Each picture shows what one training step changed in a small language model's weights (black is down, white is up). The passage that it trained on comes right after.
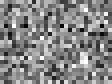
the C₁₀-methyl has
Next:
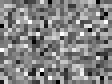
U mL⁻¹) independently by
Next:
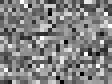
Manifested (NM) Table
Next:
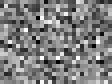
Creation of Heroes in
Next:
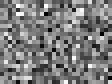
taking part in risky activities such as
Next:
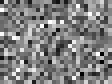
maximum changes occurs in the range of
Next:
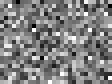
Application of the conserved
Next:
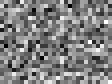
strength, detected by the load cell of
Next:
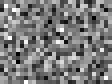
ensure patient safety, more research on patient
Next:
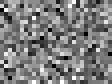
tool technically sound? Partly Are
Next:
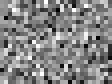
silicon surface barrier detector. Two
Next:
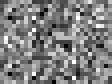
topic? Yes Is the work clearly and
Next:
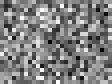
over time. By comparing automatic and
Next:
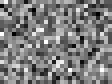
streams, a few compounds
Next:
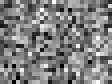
study. A.K. and
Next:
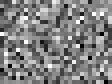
collected in 2017 and 2019 from three representative
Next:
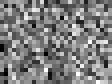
and state regulations is crucial to mitigate
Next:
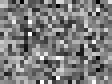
Cite: Shah,
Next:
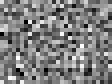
food supply chains through a systemic,
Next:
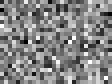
is derived from the Dhatu -
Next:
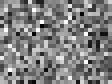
the propagation of the electric impulse
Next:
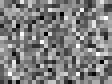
and network latency in vehicular
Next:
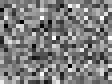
OF REFERENCE Based
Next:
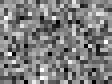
3.2. One finds that
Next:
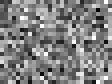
Abstract: Background and
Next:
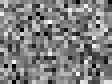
for the proposed transform coding. The image
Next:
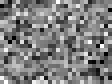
antenna," *Progress
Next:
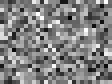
up of light-driven hydrogen evolution to
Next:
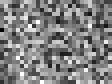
and safety, equal treatment to the
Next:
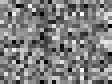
potentially enhances the institutions' overall efficiency
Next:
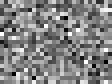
water is delivered to the cooling
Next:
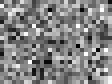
the study was the serum CD4 cell
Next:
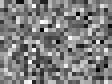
Failure modality of the
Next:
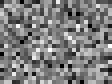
of welfare. It is achieved
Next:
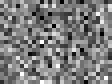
and arguments about them, as shown
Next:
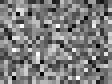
processor can build a recognition engine from
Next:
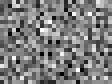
nanoparticles is around
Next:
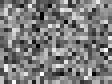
fill up the research gap with the help
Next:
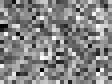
between BS and MU
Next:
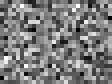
(verapamil and
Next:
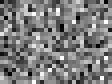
(their reduction, combinations,
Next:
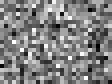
said solvent⁶; the values
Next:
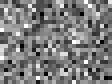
part of this paper, however the project
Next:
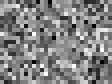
the solution. Public (state) concern
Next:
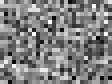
ten species (*Trachurus
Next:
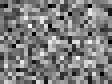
and proper communication. Smartphone is
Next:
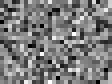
as the number of months from the date
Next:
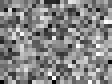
to ensure maximum impact and relevance.
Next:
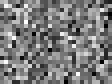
guide appropriate clinical management. Its use in
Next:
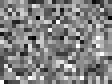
connected to the reactor, and
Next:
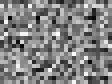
Put together objects 105
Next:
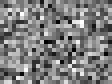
study. Author contribution -
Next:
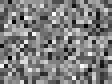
present different approaches to achieve such purposes.
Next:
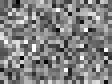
for vegetation presence after the harvest of
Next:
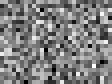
is more suitable for automatic applications. In
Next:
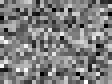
dimensions. Therefore, this study not only
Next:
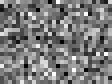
Antileishmanial [4],
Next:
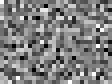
task results were better in yoga
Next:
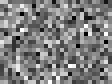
Kelong limited company. The practice
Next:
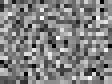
boundary of the crystal, induces
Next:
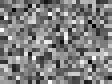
the multi-ethnic nationalities
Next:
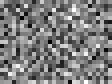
POLICY BRIEF
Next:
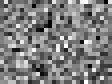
divorce and single parenthood,
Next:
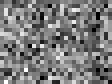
cases provides us the significant information about the
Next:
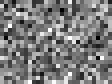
interesting contribution of the paper, since it
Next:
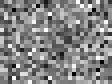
MnSO ₄ ·H
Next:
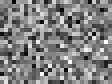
Mielnik, L.;
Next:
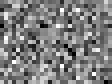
Initial document setup 0.2
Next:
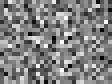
GDPc GDP Constant
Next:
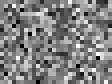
test of practice and time. As for
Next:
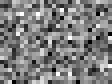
entire archive. B.
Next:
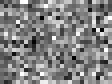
make it difficult to compare practices and results
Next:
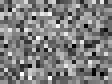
The temple is situated at the
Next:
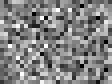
and $BIAS^{RIM}$
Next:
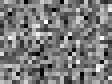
it. Secondly, in part as
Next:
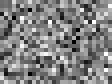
community forum and by presentation at community
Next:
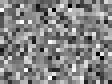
fauna regions, represented by 15 species
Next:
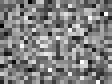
scrub and pastures are
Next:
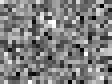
research was used in the study. The
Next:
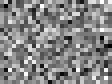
including droop-control loop,
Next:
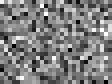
from 3-channel
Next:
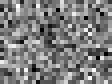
DNA methylation of 26
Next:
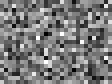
manageable. In this way, the
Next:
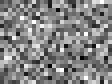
(neutral) and the maximum
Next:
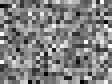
bioglass that the solid phase
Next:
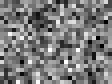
1995 user survey confirms this
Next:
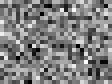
the choice of study design has a significant
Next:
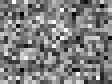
that it indirectly affects the purchasing
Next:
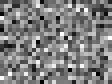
takes place by entrapment between
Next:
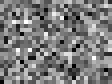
cannot be completed because text blocks are too
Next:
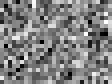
the mean value was high for the period
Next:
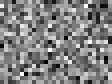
the substance is dissolved in
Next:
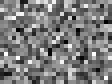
Education* E-mail:
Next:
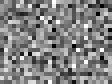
has a predominant Megalithic
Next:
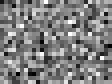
The exceptional performance of
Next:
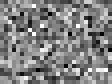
Expenditure which is essentially an
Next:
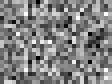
its goals and objectives, development communication is
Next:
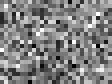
large-scale flux variations caused by factors
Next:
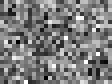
the all aspects for drug approvals and
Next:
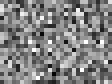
added *Enterococcus*
